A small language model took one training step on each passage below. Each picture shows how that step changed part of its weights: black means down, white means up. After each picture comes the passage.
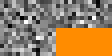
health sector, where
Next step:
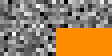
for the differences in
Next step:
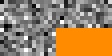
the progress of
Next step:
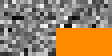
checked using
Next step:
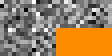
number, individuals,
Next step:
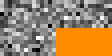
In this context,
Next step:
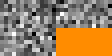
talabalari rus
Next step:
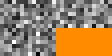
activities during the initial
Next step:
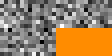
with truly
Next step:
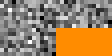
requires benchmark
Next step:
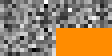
exclusão, com
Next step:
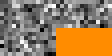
qizlar uchun
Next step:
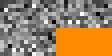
and cut
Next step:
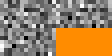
the laying phase
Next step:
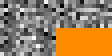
mundo sustentável
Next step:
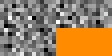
używa go
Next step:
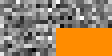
премію України
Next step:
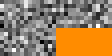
Index and its
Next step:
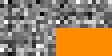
was conducted to
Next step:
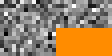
terms, but
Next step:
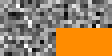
also be carried out
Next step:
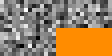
as something
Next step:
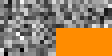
to third parties
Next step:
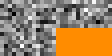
programa como
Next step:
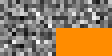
separation observed during
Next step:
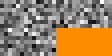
ensure adequate
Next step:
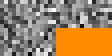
team started
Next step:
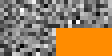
EU social and labor
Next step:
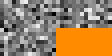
também marcou
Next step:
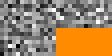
case defines which
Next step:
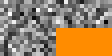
do‘st –
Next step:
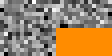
portion of
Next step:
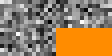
bu treklar
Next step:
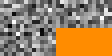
larg, există toate
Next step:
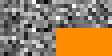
responsibility for appropriate
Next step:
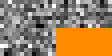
to define parameters
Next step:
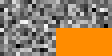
Group learners
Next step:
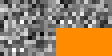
**Material and
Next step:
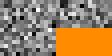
Abstract: There
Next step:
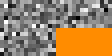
the intended
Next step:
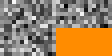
Based on the
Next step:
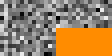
A) Tuz
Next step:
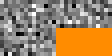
of massive
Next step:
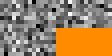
dalle classi
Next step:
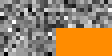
Under this
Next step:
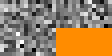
funding for effective
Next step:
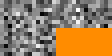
social media is so
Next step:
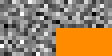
dans cet article.
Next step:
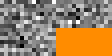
activities and have
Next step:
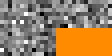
and external information
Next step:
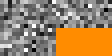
to cluster the
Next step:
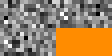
the field of family
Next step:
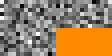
predictors for
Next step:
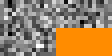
executed by the
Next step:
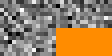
15 students in our
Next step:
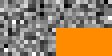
the interval and
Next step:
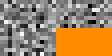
also, the dataset
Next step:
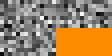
is quantitative in
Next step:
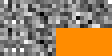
and effective responses
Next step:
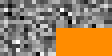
have been recorded
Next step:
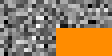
del país, que
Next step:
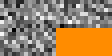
of Internal
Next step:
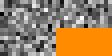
In this way,
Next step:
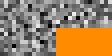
work an equal
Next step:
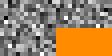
the nature of
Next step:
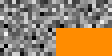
approach that measures the
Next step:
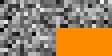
en el contexto
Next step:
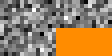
los noticiarios
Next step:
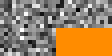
in order to
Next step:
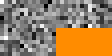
trade particularly on
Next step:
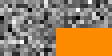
cells/ μ l
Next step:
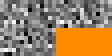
I and II was
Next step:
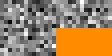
material mhiy
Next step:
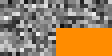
total of $F
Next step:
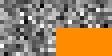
a measurement device
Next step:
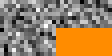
mm diameter from
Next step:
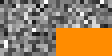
tadqiq qilish
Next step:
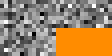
used in the present
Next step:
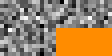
как способность
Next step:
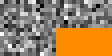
evaluation of waste management
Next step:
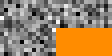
depends on
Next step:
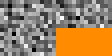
we observe the
